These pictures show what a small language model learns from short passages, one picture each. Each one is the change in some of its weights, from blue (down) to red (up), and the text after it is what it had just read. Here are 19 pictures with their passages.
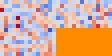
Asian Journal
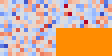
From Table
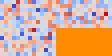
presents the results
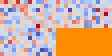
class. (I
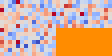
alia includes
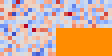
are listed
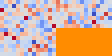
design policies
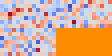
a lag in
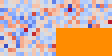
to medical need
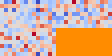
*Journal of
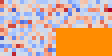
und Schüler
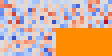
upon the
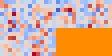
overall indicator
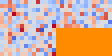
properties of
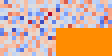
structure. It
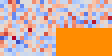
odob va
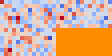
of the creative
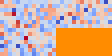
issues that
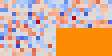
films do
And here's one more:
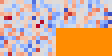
a tour of
